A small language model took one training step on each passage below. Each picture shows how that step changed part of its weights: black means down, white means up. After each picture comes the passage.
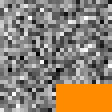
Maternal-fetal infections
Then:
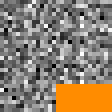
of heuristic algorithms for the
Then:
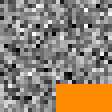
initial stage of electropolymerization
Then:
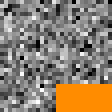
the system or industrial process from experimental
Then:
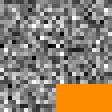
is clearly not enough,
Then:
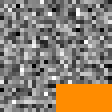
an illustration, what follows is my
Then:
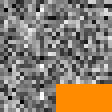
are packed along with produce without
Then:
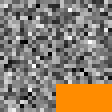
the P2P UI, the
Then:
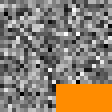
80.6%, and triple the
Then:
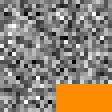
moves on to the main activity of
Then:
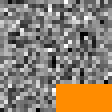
external affairs. This order
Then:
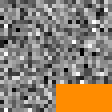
among others most especially when it is not
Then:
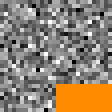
*Journal of Zoology*,
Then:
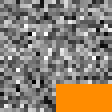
of challenges and their coping mechanisms in
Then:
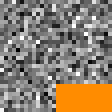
1 illustrates patient flow chart during the
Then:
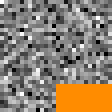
weeks of gestation were
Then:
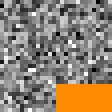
the physical roughness difference (per
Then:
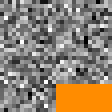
most of them suffer different problems on
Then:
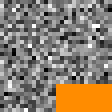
the dataset and keep it current, and
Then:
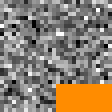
to show strong estrogenic activity
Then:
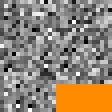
In the case of agricultural commodity
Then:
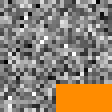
and the gain in the Air conduction
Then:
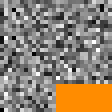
in an organic whole, then
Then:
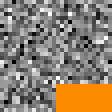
very important to consider all tuning factors
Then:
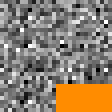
simply one or more out-of
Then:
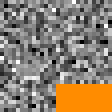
distinguish sweet grain
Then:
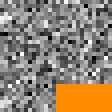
Database 1 Database
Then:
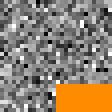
increased beta cell neogenesis and
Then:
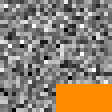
not uncommon practice to test the system
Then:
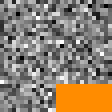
action represented by the learning noun.
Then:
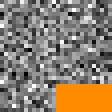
Australian Election Study 1996
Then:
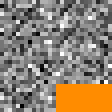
as the result of the calculation that
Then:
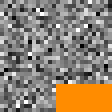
helix collectors in different sectors
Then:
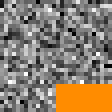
to get the results and differentiate
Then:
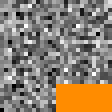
expectations, while coaches in individual
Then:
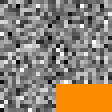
academic requirements. This could be a reason
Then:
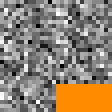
Experiment, quantitative The tablet application
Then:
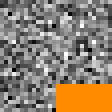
analysis for negative emotional reactivity
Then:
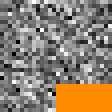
decoded by an IC CD
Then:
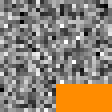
174 students from all courses of study in
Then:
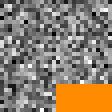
This answer describes legislation
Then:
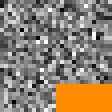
to create a representative sample, therefore
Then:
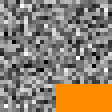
consequences of global environmental changes for the
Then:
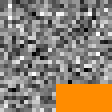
entanglement have the same topological
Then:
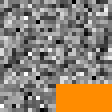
with complete replacement of the right
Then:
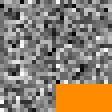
relate. The string of words are
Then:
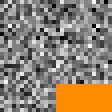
the questionnaires. Later, the
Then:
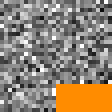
changes Seizures Peripheral
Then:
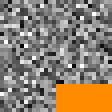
and abduction and proposes positive actions
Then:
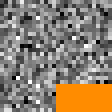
potassium hydroxide in the case
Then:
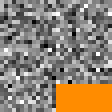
session, after the music
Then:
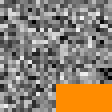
the anodic process and after decay
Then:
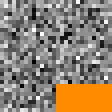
the selected progenitors generated
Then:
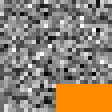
of scientific tools and their wide applications among the
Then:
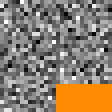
(a and b) and second (c
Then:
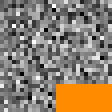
the E_0 values corrected
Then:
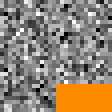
the motor supply on and off very
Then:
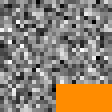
total of 33 conditions. This included
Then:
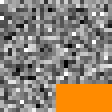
Allocation of resources The policy of the
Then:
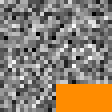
general population.⁵ A two-year
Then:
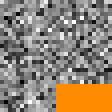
consistent with a non-specialised,
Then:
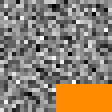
Low Impact Development (LID)
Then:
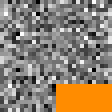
feasible viable solution.
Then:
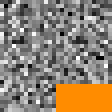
J. KOKO, P.
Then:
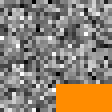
to be dealt with in their early
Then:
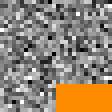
Declaration of competing interest The
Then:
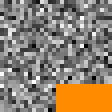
to build educational material focused in learning objects
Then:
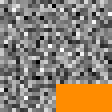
conference proceedings, and literature
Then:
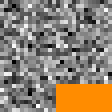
to formulate practical recommendations for
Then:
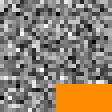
useful quantities of protein and
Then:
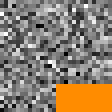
result, many companies increasingly utilize
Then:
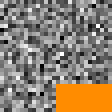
2021). The most vigorous
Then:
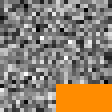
influence beyond its own circle.
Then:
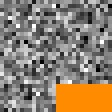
of 12% represent other segments of the
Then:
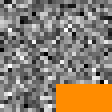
be included in the model. For example,
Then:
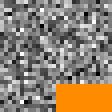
from item preference profiles to deep
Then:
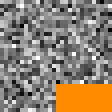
Analytical Data for Soil Sample
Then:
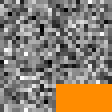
of the Panel Analysis by
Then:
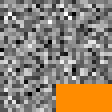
DISTRICT, WEST
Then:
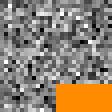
capacity and settlement of two
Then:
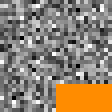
Chupryna, A.,
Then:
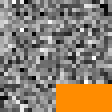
21th century and groups them under 4
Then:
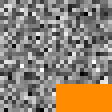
best classifier model can be considered in
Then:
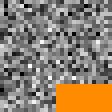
adiposity around ribs,
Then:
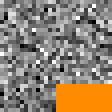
on the development and course of allergic
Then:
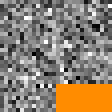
on 2 'booster'
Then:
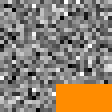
Timoshenko beam elements
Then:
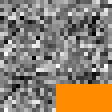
described as the smallest meaningful
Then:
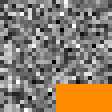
the simulation model used when pupils
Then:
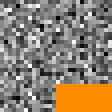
channels. Available from
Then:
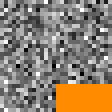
Groups (cgroups) in
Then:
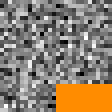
promote reuse and repurposing of
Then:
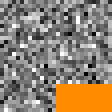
as a black man, calls to
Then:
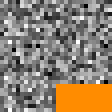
and functional independence. This case shows
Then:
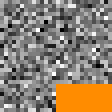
which brings together medics and
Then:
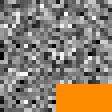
in complexes have been assigned to
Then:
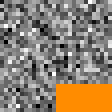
over 83% of businesses, and
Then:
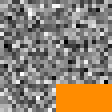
van Assen, David
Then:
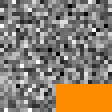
administrative support, which may be
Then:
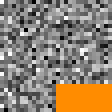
Conditional imputation,
